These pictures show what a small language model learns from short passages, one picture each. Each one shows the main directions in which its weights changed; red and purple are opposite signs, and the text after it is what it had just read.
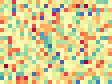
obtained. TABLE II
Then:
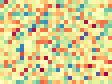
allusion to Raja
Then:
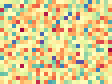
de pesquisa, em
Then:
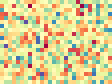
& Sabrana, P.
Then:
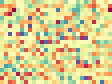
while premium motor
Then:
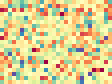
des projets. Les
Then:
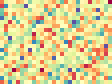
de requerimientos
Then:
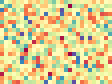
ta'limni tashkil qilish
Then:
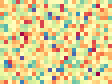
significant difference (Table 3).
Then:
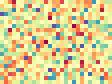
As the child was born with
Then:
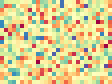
the displacements in the
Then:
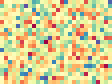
Patalganga River
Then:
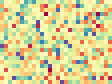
10 Not following simple
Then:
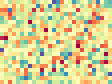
social como prioridad, el
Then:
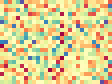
undergraduate programmes for
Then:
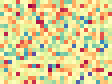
Theorem). Let
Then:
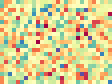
usko povezan
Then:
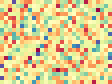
case presented with sufficient detail to
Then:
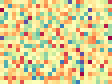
in IoT Applications
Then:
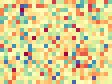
uno en relación a las
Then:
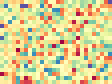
dominant fertilizer
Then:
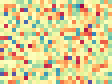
SA from this perspective is
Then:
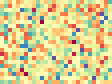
ejemplo de
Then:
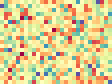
Paraná, campus
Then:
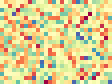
yoshidagi bolalarning
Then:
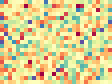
on The Duration of
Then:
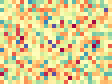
schism in Islamic
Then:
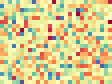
collectif (car il est
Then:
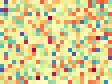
of CS_2 on
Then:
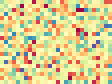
intelligence. From field
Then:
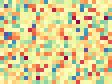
are more prone to have
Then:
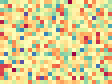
Nickel affinity
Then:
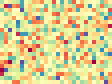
the larger-scale structure
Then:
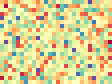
of the character contour and a
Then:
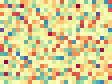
Consent for Publication
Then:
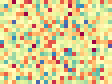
the population accurately, we increased
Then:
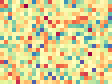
but opposite absolute
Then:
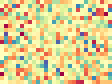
In future also cooperation with
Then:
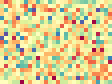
were 44 patients, who were
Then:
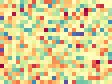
se encerrou em
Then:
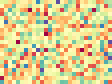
deve ser realizada com a
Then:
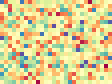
contamination. These trends
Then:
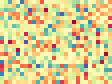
winemaking sector,
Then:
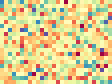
fluctuations. In
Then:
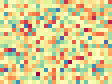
accurate - Very accurate
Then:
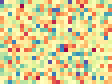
with a limited number of MPs
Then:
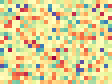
como tutoriales”
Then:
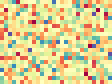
to construct the calibration
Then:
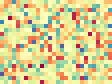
pH and the extracts were
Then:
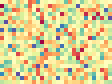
INTERFACE The
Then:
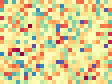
imine. Table 1:
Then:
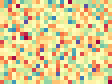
showed that increasing the crop
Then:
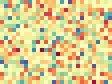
of different ethnicities,
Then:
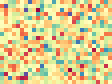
Tabelle 52:
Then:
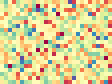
ratios as follows:
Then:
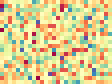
and diseases and have an
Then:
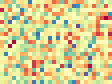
agencies will continue to
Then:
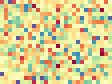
yaxshi tarafi
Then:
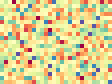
been reported during the last
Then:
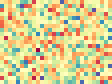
case of bidentate
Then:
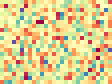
makes an effective teacher.
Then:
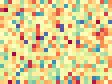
tadqiqotlar olib
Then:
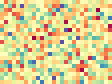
(8). Available
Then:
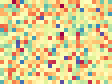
flourish. While this
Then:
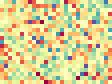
your body. Who out
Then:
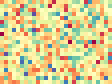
o'z ichiga
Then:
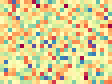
were employed, the reaction
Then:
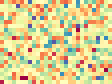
the project sites. Main
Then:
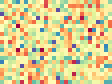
of the slopes were obtained
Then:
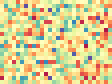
Output layer: This layer
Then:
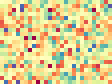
the state, the widening
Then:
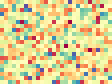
observed that the percentage of
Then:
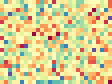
and poets who lived in
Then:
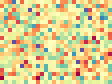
than that of MMSE and
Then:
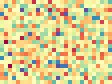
об их истинной
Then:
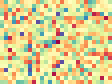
and Political Instability.
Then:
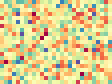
Alloma o'zbek
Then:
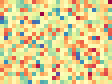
donne rien à la
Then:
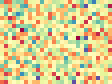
requirement as a condition of
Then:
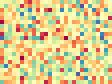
orang tua secara
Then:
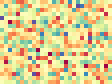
Ha haqiqatan ham
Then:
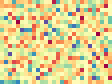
el modelo educativo
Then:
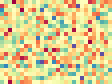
se automaticky.
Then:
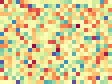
the major categories of the
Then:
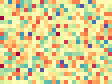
Untuk itu penelitian
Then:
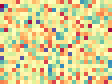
de estas herramientas
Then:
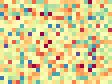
morphological, chemical and
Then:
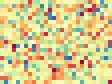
touch with parents about their
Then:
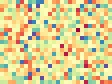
mediator. In terms of
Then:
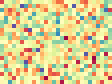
started on the 2nd
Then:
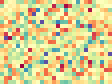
ishtirok etadigan
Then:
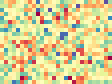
turlicha shakllantirish
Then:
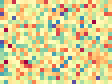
and the combined impact of the
